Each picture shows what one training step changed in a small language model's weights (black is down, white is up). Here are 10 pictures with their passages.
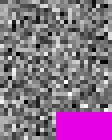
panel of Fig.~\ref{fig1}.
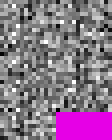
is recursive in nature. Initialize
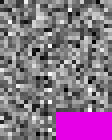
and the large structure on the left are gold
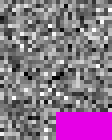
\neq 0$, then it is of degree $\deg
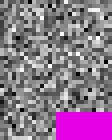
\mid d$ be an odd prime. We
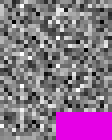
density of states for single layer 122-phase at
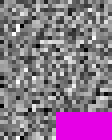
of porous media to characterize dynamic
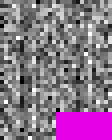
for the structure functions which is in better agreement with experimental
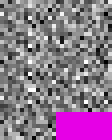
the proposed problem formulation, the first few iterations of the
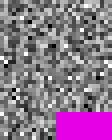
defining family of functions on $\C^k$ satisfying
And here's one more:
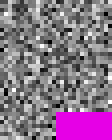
the spectral envelope of the comb. Moreover, we
